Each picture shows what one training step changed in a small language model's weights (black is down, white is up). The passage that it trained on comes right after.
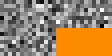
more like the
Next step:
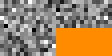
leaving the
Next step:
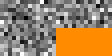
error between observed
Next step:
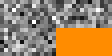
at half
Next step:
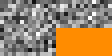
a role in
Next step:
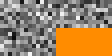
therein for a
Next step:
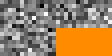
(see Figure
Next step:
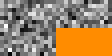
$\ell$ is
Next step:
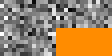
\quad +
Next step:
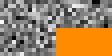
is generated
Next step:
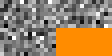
constant. This
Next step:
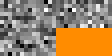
obtained in the
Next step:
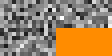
The Hamiltonian
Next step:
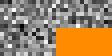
each potential form.
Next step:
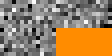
In reality,
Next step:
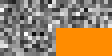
to as column
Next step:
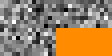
pixel to
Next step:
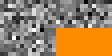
the long range
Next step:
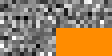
share and
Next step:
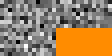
case, the
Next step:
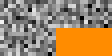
is of order
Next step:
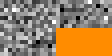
R11 find that
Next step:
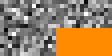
polar order.
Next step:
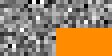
Indeed this
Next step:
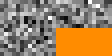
estimation of
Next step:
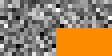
$\pi \rightarrow
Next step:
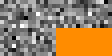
models will be
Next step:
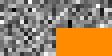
enough to
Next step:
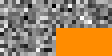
curve by
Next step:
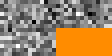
optical lattice
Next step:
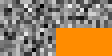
how to
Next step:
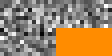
to specify
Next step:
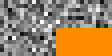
of spiral
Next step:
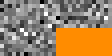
J. Phys.
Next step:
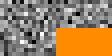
This limits
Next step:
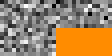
or turnover
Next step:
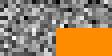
that only radii
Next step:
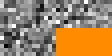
mK and our
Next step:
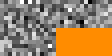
has been deduced
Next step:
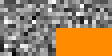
particular, this
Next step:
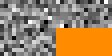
above the SC
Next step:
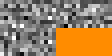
theory for the
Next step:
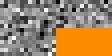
above and below the
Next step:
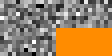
as a measure of
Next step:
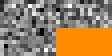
still one
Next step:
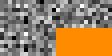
constraining dust
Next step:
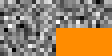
domain required
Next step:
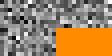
First, one
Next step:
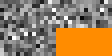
considered. These
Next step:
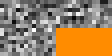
best way
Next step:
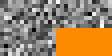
not very different from
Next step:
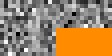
in the second lines
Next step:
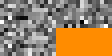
values of the
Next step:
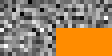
structure. Past
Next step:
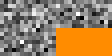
the implementation
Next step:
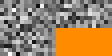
the simplest
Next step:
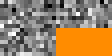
in units of
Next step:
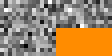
by introducing
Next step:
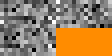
minimal need to
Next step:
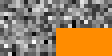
part of the spectrum
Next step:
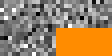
operators could not
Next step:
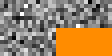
we have to
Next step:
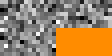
sign intervals
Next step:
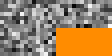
a solid
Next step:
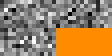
vectors is
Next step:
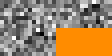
to the level
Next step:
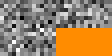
the QGP
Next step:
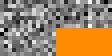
the critical current
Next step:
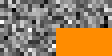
mass is equal
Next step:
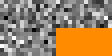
computation delay
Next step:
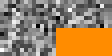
outline the
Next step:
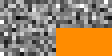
is high for a
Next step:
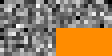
slower for
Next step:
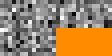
In this section,
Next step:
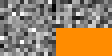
front and
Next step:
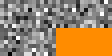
parameters in the
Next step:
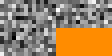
data located
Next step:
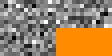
constant regardless
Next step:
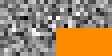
could depend on
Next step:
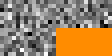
our measurements is
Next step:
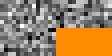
instance, from
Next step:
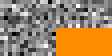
are given by:
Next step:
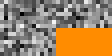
the decays
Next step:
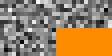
same time, the
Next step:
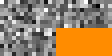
derived by the
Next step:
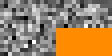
for the amplitude
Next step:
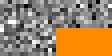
solar active
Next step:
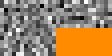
and such that
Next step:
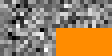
the absolute
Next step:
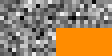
we construct a
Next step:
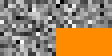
is a symmetric
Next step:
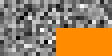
thus need only
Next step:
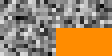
with effects
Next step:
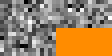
handover of
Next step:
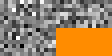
the central
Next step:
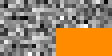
of the vector
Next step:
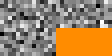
have only modes
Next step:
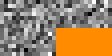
the length of the
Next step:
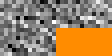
cut considered
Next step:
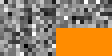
extracted from
